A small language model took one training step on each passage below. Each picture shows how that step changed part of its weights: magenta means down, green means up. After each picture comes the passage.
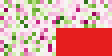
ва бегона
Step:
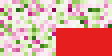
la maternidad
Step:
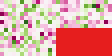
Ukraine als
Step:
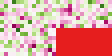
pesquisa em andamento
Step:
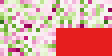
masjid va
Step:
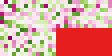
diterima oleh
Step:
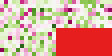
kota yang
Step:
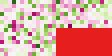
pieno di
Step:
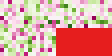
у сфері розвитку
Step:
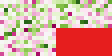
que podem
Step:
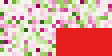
organização tenha
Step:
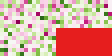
en un medio
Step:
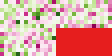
niveau du
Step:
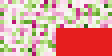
e a Educação
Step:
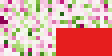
писал на
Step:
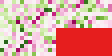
crecimiento y
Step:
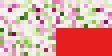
Erlang, для
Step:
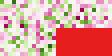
pessoas com
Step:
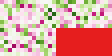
metodologías de
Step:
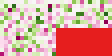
was noted that
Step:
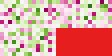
State University of
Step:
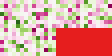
decrease in
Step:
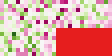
в целом
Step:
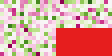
tempo que
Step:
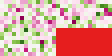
pela gestão.
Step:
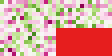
The idea of
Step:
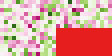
désir que
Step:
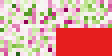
in small
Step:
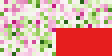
pois, se
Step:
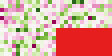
бу эса
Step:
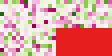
violência contra
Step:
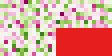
representado”, e
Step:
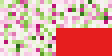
pelas diferentes
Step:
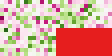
эга бўлган
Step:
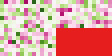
processo de
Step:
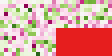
contre 18 %
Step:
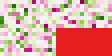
que presente mayor
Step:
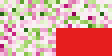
обл.) и
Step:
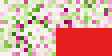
of studying
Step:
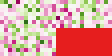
не ќе
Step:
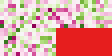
связи от
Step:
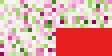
du couvert
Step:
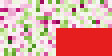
его функциональных
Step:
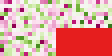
в образование
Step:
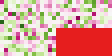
moins de
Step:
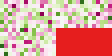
kao i
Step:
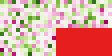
va fikrlarni
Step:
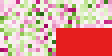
on Lead in
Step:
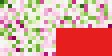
talabalar va
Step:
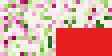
diversas pastas
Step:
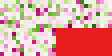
quadro 1
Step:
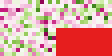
его результатов
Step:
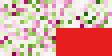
não considerar os
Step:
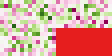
as the basis
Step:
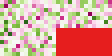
brecha de
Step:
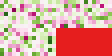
económicos o la
